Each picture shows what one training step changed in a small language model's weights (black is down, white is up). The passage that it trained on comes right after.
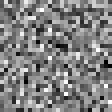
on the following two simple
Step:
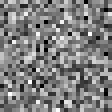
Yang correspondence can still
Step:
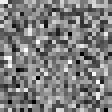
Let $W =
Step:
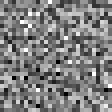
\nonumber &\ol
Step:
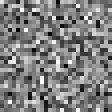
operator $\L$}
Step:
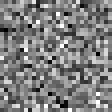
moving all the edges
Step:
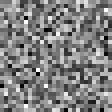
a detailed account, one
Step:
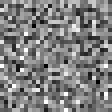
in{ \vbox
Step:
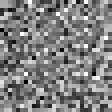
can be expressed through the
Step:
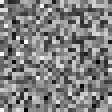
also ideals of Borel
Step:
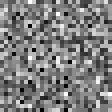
replace this condition by the
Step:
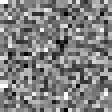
discuss further consequences of
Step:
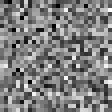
our proof, this type
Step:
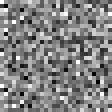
write $gv$.)
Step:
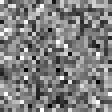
when the homogeneous Neumann boundary
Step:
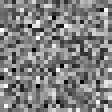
involve the comparison of
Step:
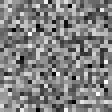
both formulations. As
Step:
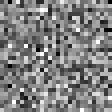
$\sigma$-algebra including
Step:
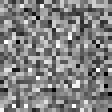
an extension of the methods
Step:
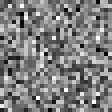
is a transversal with
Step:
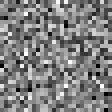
vector fields tangent to
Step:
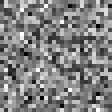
and strictly convex on an
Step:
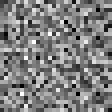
algebraic algorithm, we consider
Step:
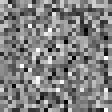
On the other hand,
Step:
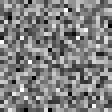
restricted to a subspace of
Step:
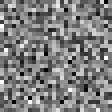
quadrics satisfying condition
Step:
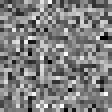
of finite projective dimension over
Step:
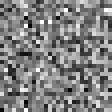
and a regular graph
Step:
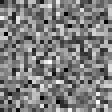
constructing the solution
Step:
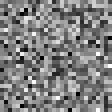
that the feedback control inputs
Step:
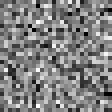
and the references therein.
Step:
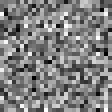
proches de
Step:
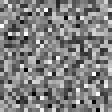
$A$ generates the
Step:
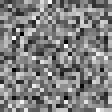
of the Johnson
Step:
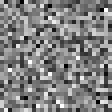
the electronic
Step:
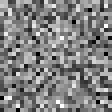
the data. Section
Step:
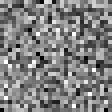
only elementary calculus. In
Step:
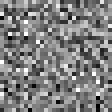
$c \equiv 0
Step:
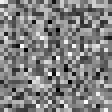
further develop the results of
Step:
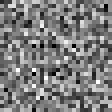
F$} \Delta
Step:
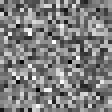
raised to the
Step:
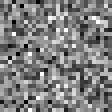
surface while imposing a
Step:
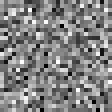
say that $h$
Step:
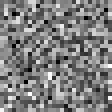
this rule ensures the relation
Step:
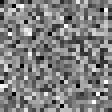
que junto con
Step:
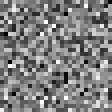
we construct two-parameter
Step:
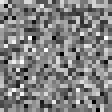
assume that $L$
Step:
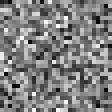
five points on a line
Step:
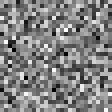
active element and is added
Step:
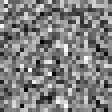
denote the smallest solution
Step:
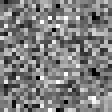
factorisation time of the
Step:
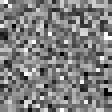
First, we get
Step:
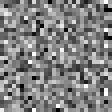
calibration against
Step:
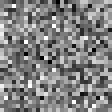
kernel leads to consider a
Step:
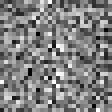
of the action of the
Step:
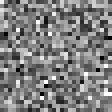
particular, we have
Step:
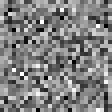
our control strategy behaves
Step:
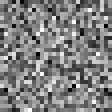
sphere. Here we
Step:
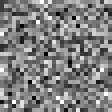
main character of this
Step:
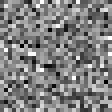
total length. This means
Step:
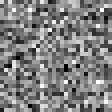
of powerful methods of
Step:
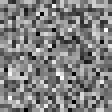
using the definition of
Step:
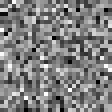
specifying a set
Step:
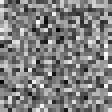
particular, the limit function
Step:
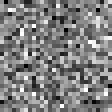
non-positive definite matrix
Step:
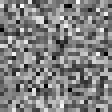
the contributing
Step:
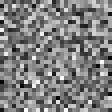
also for the space
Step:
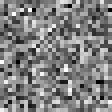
of joint invariants that yields
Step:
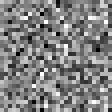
two most popular
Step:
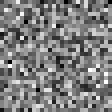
to the eigenvalue-angle
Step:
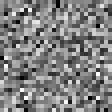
the one important exception that
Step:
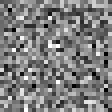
x \right)
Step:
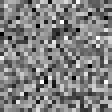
the proposed method. The
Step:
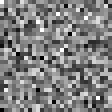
errors is similar to the
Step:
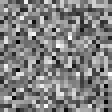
members of the Department of
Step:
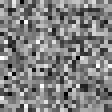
and contraction present in
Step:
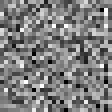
l'un de
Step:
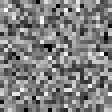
other words, a quadratic
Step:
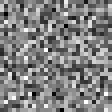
\eeq Assume that
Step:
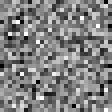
$k$. This seems
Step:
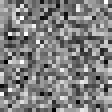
$x$ varies
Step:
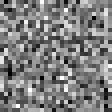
sharp fold in the
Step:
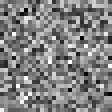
that we have for any
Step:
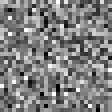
knots $\gamma,
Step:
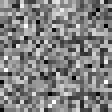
the mass matrix. In
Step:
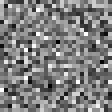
$$ has rank 2,
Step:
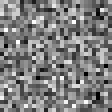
\footnote{We can
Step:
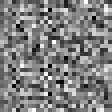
incompressible Newtonian fluid and
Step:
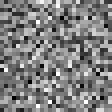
the end of the
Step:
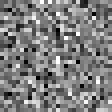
edge of $\Gamma$
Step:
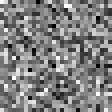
formal differential operator on
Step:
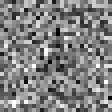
the operator $(\i
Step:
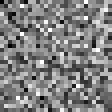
cannot be obtained by
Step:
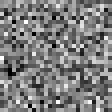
f' \sigma
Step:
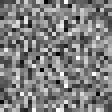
things, preserves
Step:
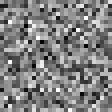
are not seen by the
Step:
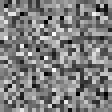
literature: Many authors
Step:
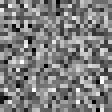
point outside $H$
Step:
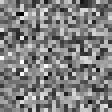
to split into smaller
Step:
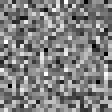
defined for each bond in
